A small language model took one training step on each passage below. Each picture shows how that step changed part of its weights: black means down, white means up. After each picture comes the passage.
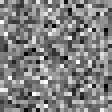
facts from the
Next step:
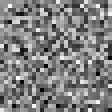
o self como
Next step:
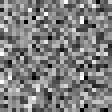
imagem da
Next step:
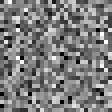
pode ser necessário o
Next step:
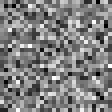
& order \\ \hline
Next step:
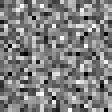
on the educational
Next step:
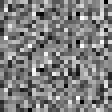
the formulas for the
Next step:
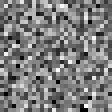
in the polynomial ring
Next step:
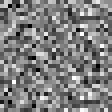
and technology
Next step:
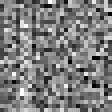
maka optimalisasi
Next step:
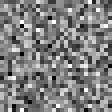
pasing atas
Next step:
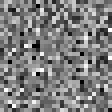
que atua como
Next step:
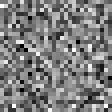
that the wavelet
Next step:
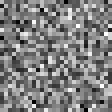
be arbitrarily
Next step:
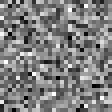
x \rightarrow x +
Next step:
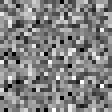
Mukai vector
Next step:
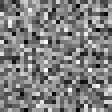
Divide by
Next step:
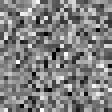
Tópicos é
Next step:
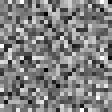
as the complement of
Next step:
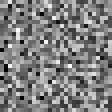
the other hand,
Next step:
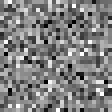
soliq va soliq
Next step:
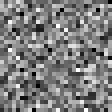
path-ending as
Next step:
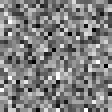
(i) We say
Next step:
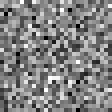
stări de
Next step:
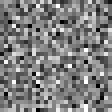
can equally well
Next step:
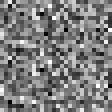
the empirical
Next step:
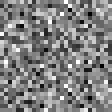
ou morta.
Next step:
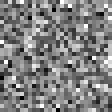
Center for the
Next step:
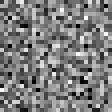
on the development of
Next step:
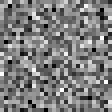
this method, the
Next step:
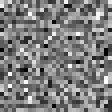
$F$. For any
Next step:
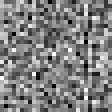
is a Banach
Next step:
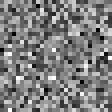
que a gestão
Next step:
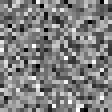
: Benar,
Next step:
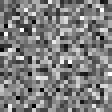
approach as for the
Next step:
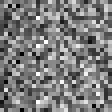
limiting value, which
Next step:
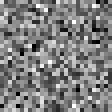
the augmentation
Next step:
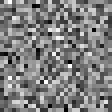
va mustaqillik
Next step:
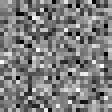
we expect that
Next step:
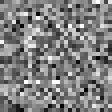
College of
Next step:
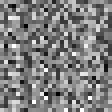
result, an essential
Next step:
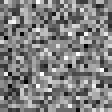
reino online
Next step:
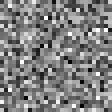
Com relação aos
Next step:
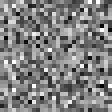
as follows: For
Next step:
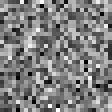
C)$ is the set
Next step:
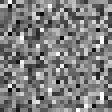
the periodic solution of
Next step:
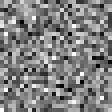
19. Carnoy
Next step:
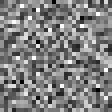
similar module
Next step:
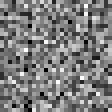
is continuous if and only
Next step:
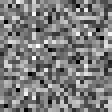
proved an interesting
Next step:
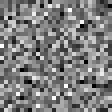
meromorphically as
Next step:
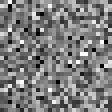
the main result of the
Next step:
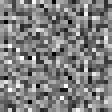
is in limit circle
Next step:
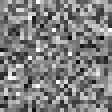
cultural, no
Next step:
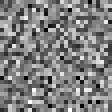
yang tinggi,
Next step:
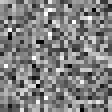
the canonical mimetic
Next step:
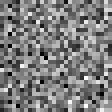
continuity of the
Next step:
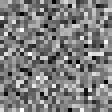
we get a surface bundle
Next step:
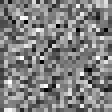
cells in
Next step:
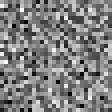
(\ie, the uniform
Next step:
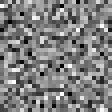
its projections into
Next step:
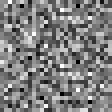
All the numerical
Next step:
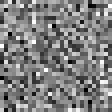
a small radius,
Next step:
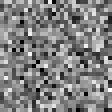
consideró que el
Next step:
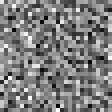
AS هم
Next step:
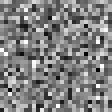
app user
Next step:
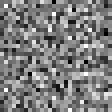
reduce to the
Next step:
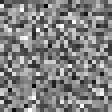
ayudan a los
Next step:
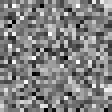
fomentar el
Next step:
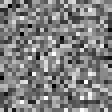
and multiplicative
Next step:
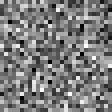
another open subset
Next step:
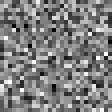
it remains a
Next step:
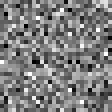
linearly weighted
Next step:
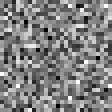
controle de ondas
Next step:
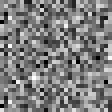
inequality, we conclude
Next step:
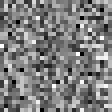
a choice of
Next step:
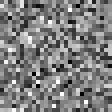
XL on randomly
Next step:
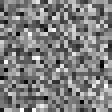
systems, especially when
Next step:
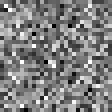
воде и
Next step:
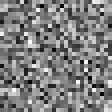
$G$ is generated
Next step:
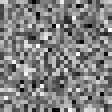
profesional de los
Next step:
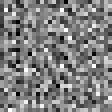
conservative systems
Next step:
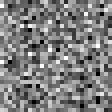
\] \medskip
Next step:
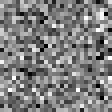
know that $({\rm
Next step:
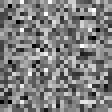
rooted at the
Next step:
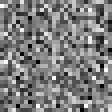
that the approach of the
